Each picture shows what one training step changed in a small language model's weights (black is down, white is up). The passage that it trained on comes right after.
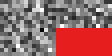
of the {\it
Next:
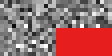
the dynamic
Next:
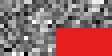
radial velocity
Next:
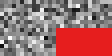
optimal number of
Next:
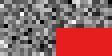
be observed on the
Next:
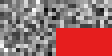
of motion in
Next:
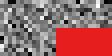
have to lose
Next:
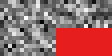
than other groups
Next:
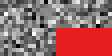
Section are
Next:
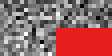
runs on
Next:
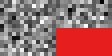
conductivity of
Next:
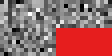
structure can be
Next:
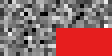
most general case with
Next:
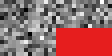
aim was to
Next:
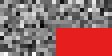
distribution of the
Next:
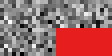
rate upto two
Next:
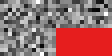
We design
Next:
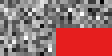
the same value as
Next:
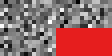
after seeding
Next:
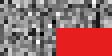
this paper, we
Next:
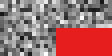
an algorithm for
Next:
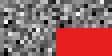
will be most significant
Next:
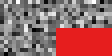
To make
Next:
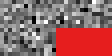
3rd and
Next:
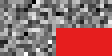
a Bianchi
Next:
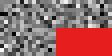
used two partial
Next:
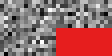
that is flatter
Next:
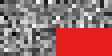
equations and assume
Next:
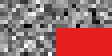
interaction model.
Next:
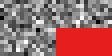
properties single out the
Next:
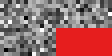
provides the most
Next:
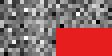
be given by
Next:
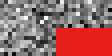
fission in
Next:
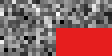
on our 2d
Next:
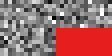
they selected
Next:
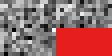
are independent
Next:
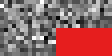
the width of
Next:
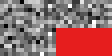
in (a)
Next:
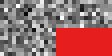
there is a
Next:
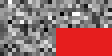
supported than
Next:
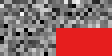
be used to
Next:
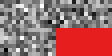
parameter $\kappa$
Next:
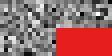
with a magnetic moment
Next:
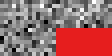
mass only to
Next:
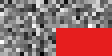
our model, the
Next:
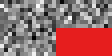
the results of our
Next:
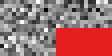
This number is
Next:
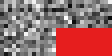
for every
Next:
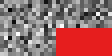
it works also
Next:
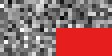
the absence of
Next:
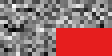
present in the system
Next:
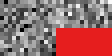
lines imaged
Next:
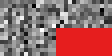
System, we
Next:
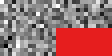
the entire
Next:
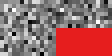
In both these cases
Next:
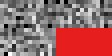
term between multiple
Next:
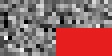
where L1 and
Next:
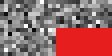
we get the
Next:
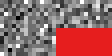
using the notation
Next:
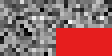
appears to
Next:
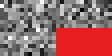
the mass of the
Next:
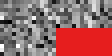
with secure
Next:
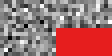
joint probability
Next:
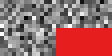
the noise,
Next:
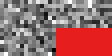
tested this
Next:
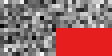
an explicit
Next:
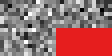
field of a
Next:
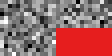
image showing
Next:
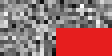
with Earth
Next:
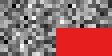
agrees with
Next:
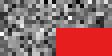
the FS where
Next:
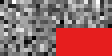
which are characteristic
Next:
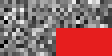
Both our
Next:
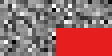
vector into
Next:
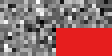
scattering of four
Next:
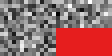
maintain a flux
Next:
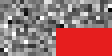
using a van
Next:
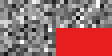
order to produces
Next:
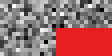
excitation is
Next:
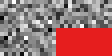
a deterministic
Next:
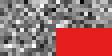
does not interact
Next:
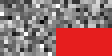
the tuning
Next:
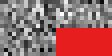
of coefficients
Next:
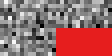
cluster. In this
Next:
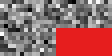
in the main
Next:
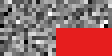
great deal
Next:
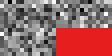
the discount
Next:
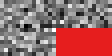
between distant
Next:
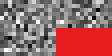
be easily
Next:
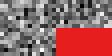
are the result of
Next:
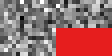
the bubble
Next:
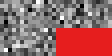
and resolution
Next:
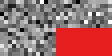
level) correlations
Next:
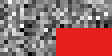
hole --
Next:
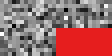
the initial (or
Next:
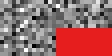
the fractions
